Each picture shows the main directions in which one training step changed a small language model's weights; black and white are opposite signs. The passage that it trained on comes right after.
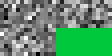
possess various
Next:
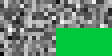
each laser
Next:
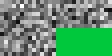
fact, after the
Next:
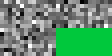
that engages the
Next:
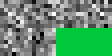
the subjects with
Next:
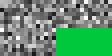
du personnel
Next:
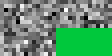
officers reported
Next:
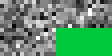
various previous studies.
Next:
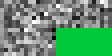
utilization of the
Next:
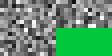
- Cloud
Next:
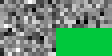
on a very significant
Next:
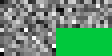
optical and
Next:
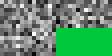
period Lactation
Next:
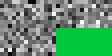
with elicitation
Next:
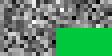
procedures in response to
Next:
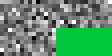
Head of
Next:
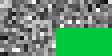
placed on the
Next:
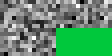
leurs fonctions,
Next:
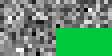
but with different
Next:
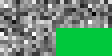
treated MC.
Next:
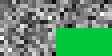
rivojini busiz
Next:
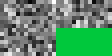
of the study show
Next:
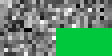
terms of,
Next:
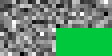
на відміну
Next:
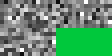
cases where there is
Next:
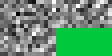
of mindfulness
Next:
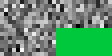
arătat o
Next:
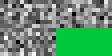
se busca
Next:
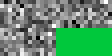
that we consider all
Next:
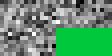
testing phase. A
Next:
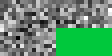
ҳам бўлиши
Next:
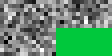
to study the
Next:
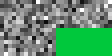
very common for local
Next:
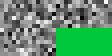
sensory qualities
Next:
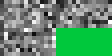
peso para a
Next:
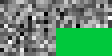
sociological Stranger
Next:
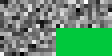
trama bem
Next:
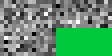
have no known
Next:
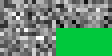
were confirmed as
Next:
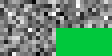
the economy.
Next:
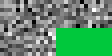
- Postoperative
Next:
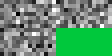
of Parklane
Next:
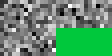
nutrients to
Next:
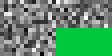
por el desarrollo
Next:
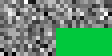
and practical guide
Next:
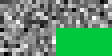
course offered
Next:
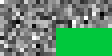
sample stations are
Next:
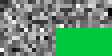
society, female
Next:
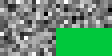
The equipment is
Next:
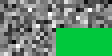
la costa,
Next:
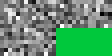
and those of the
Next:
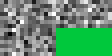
the coils is
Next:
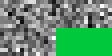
the case of a
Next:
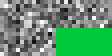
series. However,
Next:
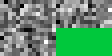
out that "the
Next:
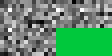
juiste niveau
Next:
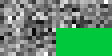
but it was related
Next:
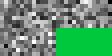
ability to pay its
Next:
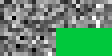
prioritized interaction
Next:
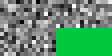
The limits of
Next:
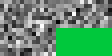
certainty of the
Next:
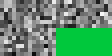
Nacional de la
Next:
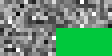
which and how many
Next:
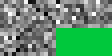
and ensuring their
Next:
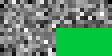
explicit about the
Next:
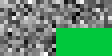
resident cells are
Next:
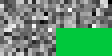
This system uses
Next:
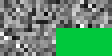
menyatakan bahwa
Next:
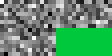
então, um
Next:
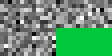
Japan ^d
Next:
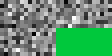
e quatro
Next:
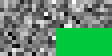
Selenium or
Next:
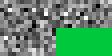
Introduction A function
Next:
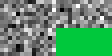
of games
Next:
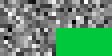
the analysis of scientific
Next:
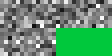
ceasing any human
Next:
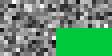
partition in the
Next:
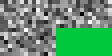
It has the original
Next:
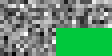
be built,
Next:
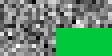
for the agriculture
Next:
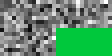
more meaningful.
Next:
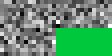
if the 2 tools
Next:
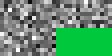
disciplinar ca
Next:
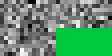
good in the
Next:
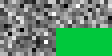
the following four basic
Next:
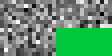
порядка в
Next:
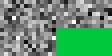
industries flexibility in
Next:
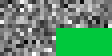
e Ciências
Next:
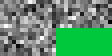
on dust collected
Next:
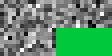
in order to transfer
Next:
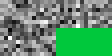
науки и
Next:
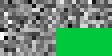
distinción entre lo
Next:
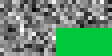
obtain the critical parameters
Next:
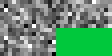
not solely
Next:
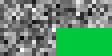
into the database.
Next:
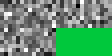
conventional Boost
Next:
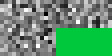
TSR methods
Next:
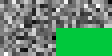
help them understand how
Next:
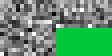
deganda, davlat
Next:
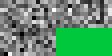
в том, что
